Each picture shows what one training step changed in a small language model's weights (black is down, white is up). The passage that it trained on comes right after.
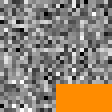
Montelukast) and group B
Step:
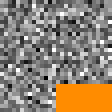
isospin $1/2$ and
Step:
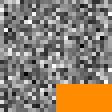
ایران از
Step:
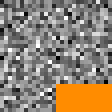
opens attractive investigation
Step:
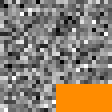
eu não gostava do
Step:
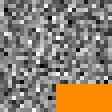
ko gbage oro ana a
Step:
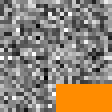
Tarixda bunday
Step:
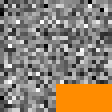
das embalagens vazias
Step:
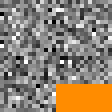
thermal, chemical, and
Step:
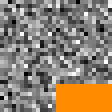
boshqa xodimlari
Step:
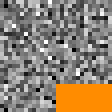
acurácia, abrangendo
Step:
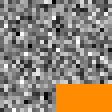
are positive constants. The relation
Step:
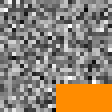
collection network, capable of
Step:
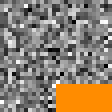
distribution of the static field. On the
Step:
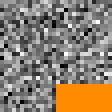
can buy things online.
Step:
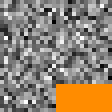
Reattachment of the TP
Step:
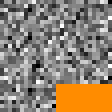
constants of the motion. In
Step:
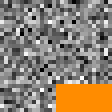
Masayuki et al.
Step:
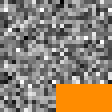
remain a failure. It is
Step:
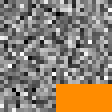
translator than differences in language
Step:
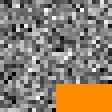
(De Arroyo,
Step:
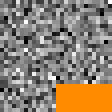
is associated with a significant increase in the frequency
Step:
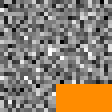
viabiliza ao aluno
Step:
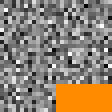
receiving treatment and only
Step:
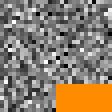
o magistrado busca
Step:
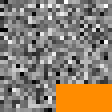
\begin{figure} \centering
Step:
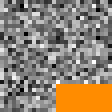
Конрада. М.:
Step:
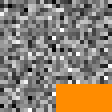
in the context of the brane
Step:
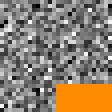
to the larger effect of surface tension changes
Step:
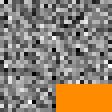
tasks in which students or participants work
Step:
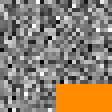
and \TBCCD on these new
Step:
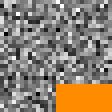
Kalibrlash tartibi
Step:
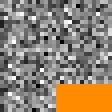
$P$ and $r$ denote
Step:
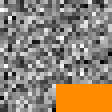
была предложена
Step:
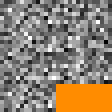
organisationnelle des organisations
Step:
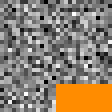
bildirgan. Ular
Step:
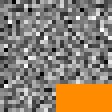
as open circles. The
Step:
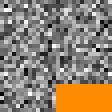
au poignet fermé à la
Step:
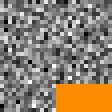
важными игроками
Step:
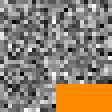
міжнародних судових
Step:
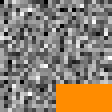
фаз онтогенеза
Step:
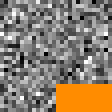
“instrumentos de contenção
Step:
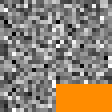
input parameters becomes very weak. Thus, the
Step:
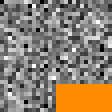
visitantes y las comparaciones
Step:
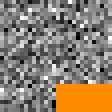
тут ніжно і
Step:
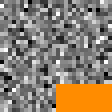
3. G.Sattorova.
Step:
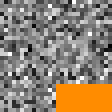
reversion of the diode efficiency
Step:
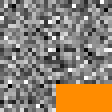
and $N_{\rm max}$, we will
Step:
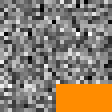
Sulton. BACTERIAL
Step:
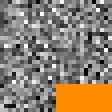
there is what they call the
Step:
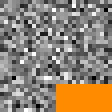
the increased experience of LBP can
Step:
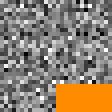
analysis done. The test is generally
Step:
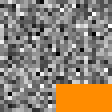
The constraint (\ref{4a})
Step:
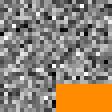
at the left lobe. The
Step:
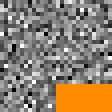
час подання заявок"
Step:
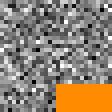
B2C E-commerce is
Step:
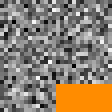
tanto, a un interés
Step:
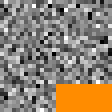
... Source : Jedidi
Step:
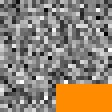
leaves appeared at 1244
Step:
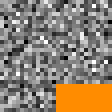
keltirib o‘tilgan.
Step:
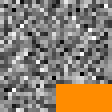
se pudo ver que los
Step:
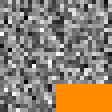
situation is conducive to evaluators
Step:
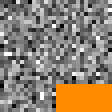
(6) gave 2, which were
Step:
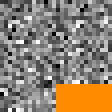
horizontal gray line)
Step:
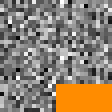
distinct structure from the final
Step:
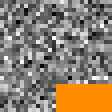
on the concentration of stacking
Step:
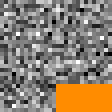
видно присутствие
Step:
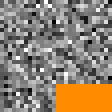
bursts, there is no
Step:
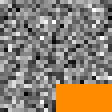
all undercooling temperatures considered
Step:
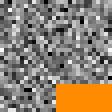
finanze del pedale 332
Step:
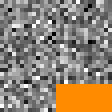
that will influence on the scalability,
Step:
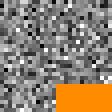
employés) pour atteindre
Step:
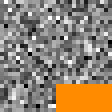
and Percentages: To
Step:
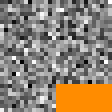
синтеза, индукции
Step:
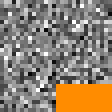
aims at defining a confidence region
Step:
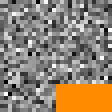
value, it must provide quality predictions
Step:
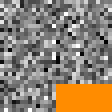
We find a good agreement with the
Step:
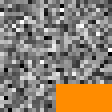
Medicina pela Universidade
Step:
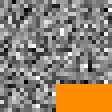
of the weight parameter, illustrating how
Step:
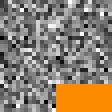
activitățile lor cu
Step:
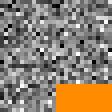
away from other environmental factors.
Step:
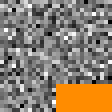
OF “PRIVATE
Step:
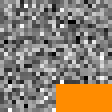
form $A=(\textbf{A},
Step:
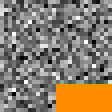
Дебая для алюминия
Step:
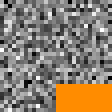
the four tests under consideration. In
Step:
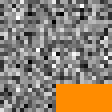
paradigm with modified RL
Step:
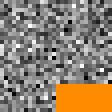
ólgennen keyin
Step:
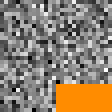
cross section becomes a variance: $\der
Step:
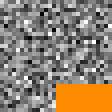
qoplash imkonini
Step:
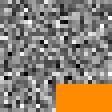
impacto del tratamiento
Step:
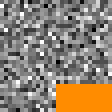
20 т/га гўнг
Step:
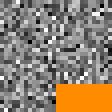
In a study of medical,
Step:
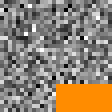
caused by bacteria,
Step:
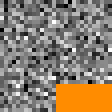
a rate $R$ deterministic
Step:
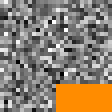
changes in heading angle,
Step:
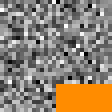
акцентів. Водночас
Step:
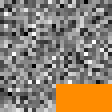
P from the EBPR
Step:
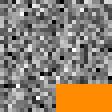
venir, mais comme
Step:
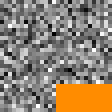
in/source of protein
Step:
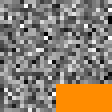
response to the presence of ROS,
